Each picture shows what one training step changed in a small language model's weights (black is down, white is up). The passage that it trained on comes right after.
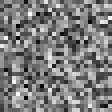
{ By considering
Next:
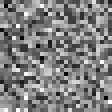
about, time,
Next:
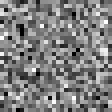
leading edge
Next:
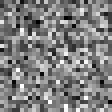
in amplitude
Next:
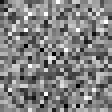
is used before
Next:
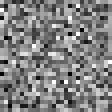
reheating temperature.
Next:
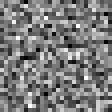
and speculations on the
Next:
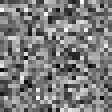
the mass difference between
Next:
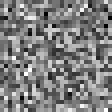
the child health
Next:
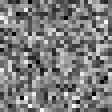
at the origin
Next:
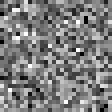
origin with no
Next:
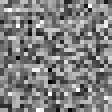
the SMBH
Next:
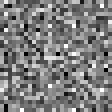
try-ons for
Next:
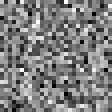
of electronic apex
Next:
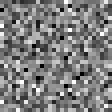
employees can
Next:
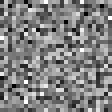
In our central
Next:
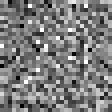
omitted for
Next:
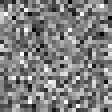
saturated with
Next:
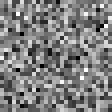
lowest area can
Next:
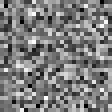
contributions, and
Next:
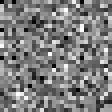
correlated objects and
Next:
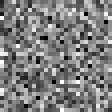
small as experimentally
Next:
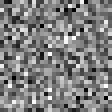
lower temperature than a
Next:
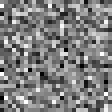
period spent within the
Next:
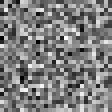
of the study was to
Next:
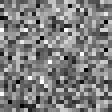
linear interpolation
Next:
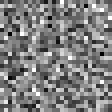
chosen to be
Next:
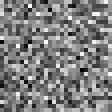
asymmetric and
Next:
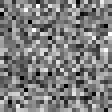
representation matrices
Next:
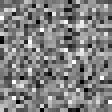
For high count
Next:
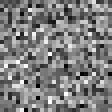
by envelope
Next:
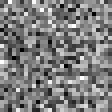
using the conventional
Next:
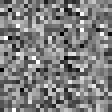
They concluded
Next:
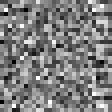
they want to
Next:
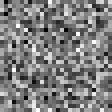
discovery of four
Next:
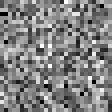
intensify the
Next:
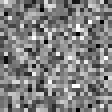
the delivery
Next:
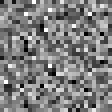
however, the
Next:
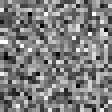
second order (blue
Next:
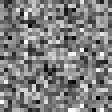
temperature, the increase
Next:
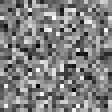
known as an
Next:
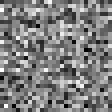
correlation operator,
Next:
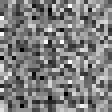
calculated using the
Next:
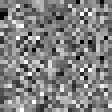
we lack a
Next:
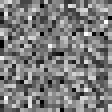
Computer Information
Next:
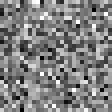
with units of
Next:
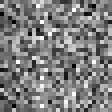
a steady state
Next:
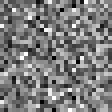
water flowing in
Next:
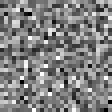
is traditionally
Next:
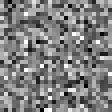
instance, for a
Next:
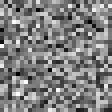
0$ as it is
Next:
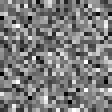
where $X =
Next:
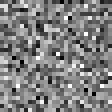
step to approach the
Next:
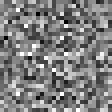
nation. This paper
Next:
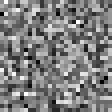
the origin of
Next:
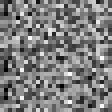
is distributed
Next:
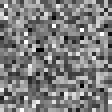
value and demand.
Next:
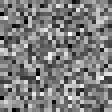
respond in a
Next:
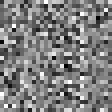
The effect of parameter
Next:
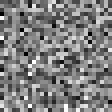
in the last
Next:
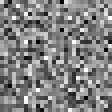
In practice, one
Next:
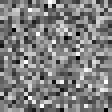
is at least
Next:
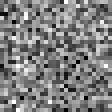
interpretable and
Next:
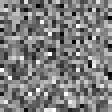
for giving output
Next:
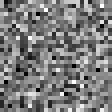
of the structure, obtained
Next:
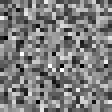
improvement in
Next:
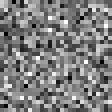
about Gender
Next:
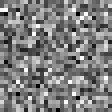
specific, identifying
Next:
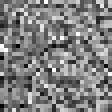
Form factors are
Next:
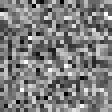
by existing
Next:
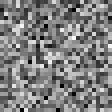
a heuristic
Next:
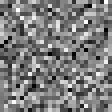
first iteration with
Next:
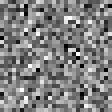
section we argue
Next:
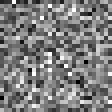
for a stable
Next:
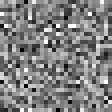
obtain the c/a
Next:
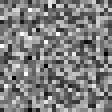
is an increased
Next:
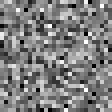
the upper bound for
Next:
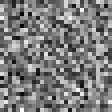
apply our results to
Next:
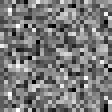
methods and forms
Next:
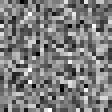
modeling data for
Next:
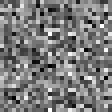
time (as compared to
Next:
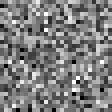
dependence. The three
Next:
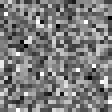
– No Are
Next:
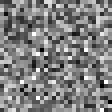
frequencies. The
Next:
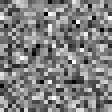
lead to improved performance
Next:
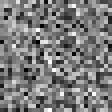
numbers for
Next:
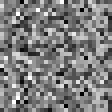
introduction of
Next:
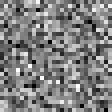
0$, which is only
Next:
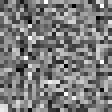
of the problem:
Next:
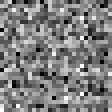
Changes in the
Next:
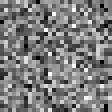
Author: Dr
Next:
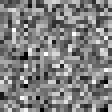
the branching
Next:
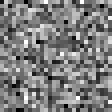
In our experiment,
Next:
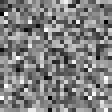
STI between the
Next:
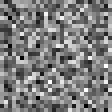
lasing regime.
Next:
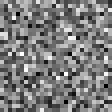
these surveys to
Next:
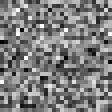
familiar with
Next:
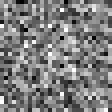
passing level of
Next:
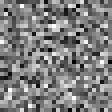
dimensional reduction.
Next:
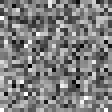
are needed to
